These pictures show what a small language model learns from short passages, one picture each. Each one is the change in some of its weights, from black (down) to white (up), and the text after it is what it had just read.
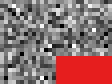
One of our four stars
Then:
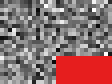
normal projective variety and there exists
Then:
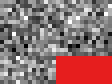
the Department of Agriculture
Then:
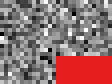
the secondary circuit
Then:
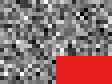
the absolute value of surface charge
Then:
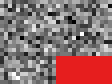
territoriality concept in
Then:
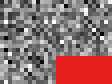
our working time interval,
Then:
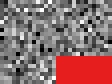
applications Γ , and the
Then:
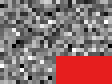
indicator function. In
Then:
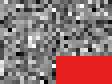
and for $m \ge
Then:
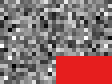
is the case for most
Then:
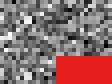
ease of reference, we
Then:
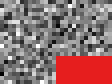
of a gluino decay signal
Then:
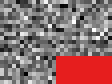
the features fixed and model the
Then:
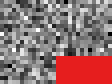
the last two lines of
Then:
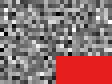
model assumption that the customer
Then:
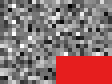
Nevertheless, a natural distance
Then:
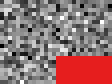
to render the model compatible
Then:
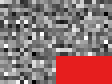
challenges, the study identifies
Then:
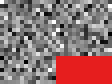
own-use commits.
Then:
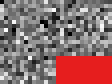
$c$ is a vertex
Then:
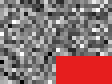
time scale separation, and
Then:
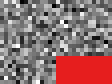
from animal manure.
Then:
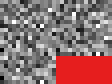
Center for Systems and
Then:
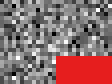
respectively. In this paper we
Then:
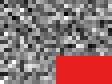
below screenshots made
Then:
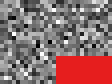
in the gas phase, and
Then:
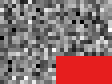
where $\Phi$ is formed
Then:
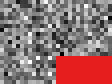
the appropriate institutional review
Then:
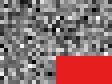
these keys to
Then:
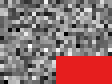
impact of citizens on their
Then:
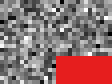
in dimension 2. We
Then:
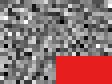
1 shows the zeta potential
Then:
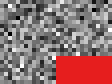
space ${\cal H}$ and
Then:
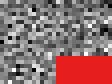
account. Using Eqs.
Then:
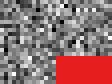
the Mg-Rich
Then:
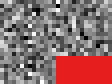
have ignored each other
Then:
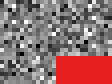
AIDW interpolation:
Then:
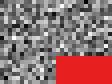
proposed an unsupervised
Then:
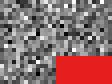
the additive character given
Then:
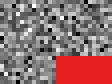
L_{\Sigma} \times
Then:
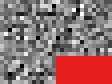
largest integer $h$ such
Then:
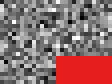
$kn$. Indeed,
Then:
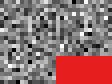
is “tuned” better
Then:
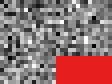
Theorem \thMain\
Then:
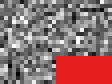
6.65 year as compared
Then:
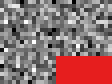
already noticed that
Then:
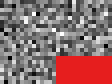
maintained through certain symmetry which
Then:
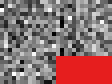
fundamental seiching periods.
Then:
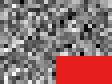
as we already have seen in
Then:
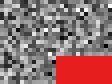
to the mean number of
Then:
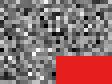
is similar. ##
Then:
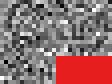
gluon branching fraction and
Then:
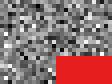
phase, the vector field has
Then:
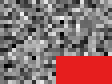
the reference, we also include
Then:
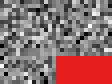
as well. This is especially
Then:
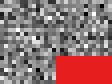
to battery materials
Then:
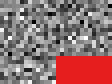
rates with excellent
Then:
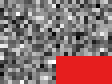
& \textnormal{ if
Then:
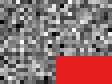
set of coherent Landau
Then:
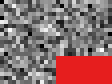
The amplitudes of the
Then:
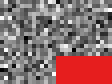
$hv$ can be
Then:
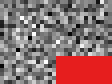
behaviour (Figure 3a)
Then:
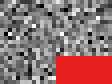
elliptical-like galaxies
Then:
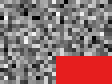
it must be PSD
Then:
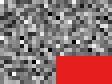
concave function), $$
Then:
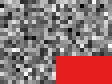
of Anatomy,
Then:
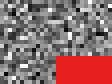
metric perturbation, in section
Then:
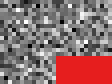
derive the angle relations, from
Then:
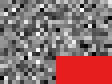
be gaussian, because the
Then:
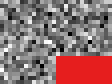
over whether intuition leads
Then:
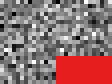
result, personality development,
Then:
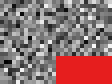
label (SoL) that
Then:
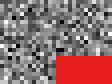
exploding number of
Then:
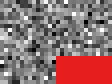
the Gaussian states of quantum charge
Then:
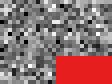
seven-dimensional case,
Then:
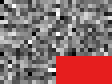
The primary causes of death
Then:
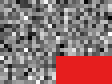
the results of Theorems
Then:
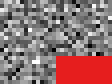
of the head,
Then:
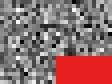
obtain the first statement of the
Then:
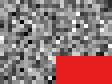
observation angle $\theta_{\rm
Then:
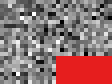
teacher should take into
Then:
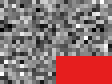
a natural language based on a
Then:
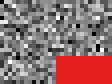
The present analysis strengthens the
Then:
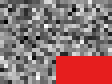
\end{equation*} because
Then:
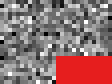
about $\theta_2$.
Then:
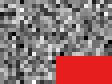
process 5.1 Overview
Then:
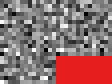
redundant information of the
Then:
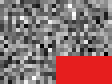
performance is determined according to
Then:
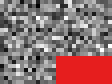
inverse problems and optimal control
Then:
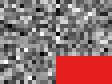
a knotted soliton
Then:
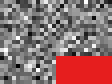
the medical profession using this theoretical
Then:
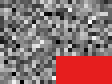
instrumental or stellar
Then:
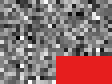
the context of stopping other
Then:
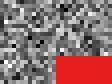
were carried out with water
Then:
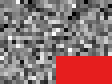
functional. In any family of
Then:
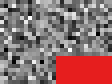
Princeton University
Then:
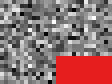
us turn now to the case
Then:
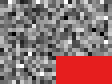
incorporating higher Fock sectors
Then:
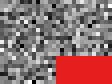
available for future reference. In
